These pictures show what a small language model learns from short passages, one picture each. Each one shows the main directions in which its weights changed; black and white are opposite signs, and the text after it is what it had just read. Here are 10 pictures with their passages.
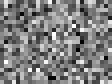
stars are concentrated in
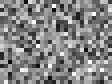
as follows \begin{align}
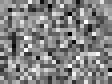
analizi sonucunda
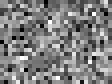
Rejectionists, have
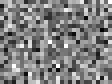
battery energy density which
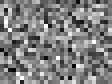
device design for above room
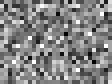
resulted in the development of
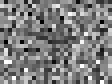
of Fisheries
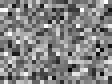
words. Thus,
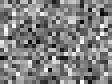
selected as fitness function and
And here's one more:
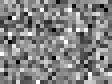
hasil pembayaran
